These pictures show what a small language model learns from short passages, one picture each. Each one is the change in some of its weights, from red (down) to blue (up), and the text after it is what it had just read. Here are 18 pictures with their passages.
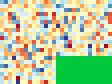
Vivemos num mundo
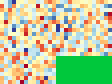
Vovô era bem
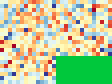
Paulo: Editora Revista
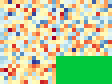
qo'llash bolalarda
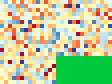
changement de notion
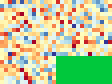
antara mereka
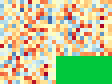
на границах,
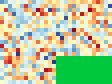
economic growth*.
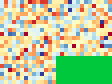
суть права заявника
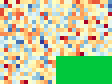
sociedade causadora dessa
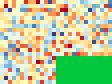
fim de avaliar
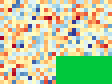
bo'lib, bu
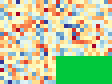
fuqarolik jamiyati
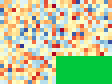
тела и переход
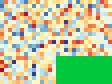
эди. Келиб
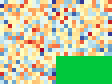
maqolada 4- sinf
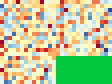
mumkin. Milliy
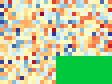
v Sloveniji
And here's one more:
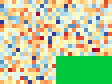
for Training and Education.
